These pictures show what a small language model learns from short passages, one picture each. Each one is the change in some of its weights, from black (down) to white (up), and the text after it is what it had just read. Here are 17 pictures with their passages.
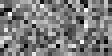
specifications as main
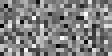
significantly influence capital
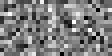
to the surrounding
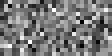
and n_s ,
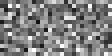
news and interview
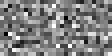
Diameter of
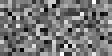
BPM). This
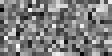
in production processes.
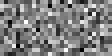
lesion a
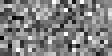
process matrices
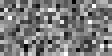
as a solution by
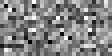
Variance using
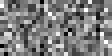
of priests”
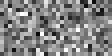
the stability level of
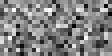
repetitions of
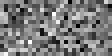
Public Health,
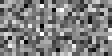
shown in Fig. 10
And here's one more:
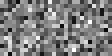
to measure even the
